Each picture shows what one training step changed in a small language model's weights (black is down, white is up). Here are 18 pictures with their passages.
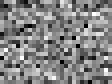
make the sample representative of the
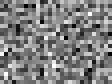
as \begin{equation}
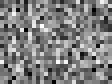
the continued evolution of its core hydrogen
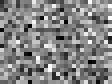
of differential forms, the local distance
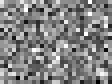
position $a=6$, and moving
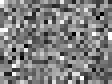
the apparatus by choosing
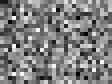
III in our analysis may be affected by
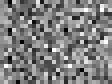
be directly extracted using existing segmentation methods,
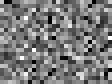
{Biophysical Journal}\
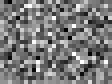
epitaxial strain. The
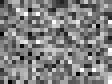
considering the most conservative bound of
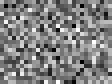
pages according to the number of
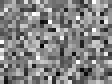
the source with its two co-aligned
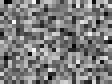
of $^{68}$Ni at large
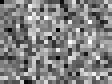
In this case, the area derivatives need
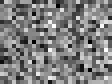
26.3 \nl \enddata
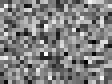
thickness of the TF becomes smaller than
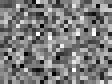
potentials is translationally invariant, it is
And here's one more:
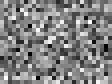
rate, reducing the gas available for star
